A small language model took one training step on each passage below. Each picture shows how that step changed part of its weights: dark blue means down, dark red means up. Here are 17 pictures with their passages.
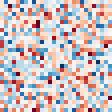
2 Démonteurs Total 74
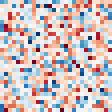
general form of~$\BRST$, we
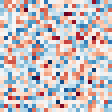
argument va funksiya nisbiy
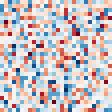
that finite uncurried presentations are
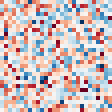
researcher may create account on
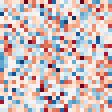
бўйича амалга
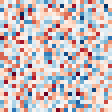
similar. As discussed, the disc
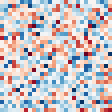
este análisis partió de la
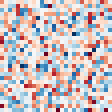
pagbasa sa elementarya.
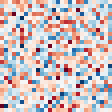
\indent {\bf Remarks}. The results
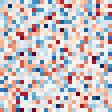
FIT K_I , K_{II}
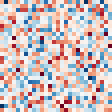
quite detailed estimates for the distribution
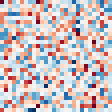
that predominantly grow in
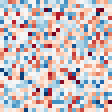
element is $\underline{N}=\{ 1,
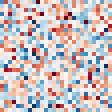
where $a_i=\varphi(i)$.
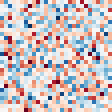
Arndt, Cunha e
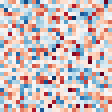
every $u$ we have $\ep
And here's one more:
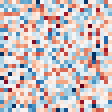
group $G$ and a parabolic
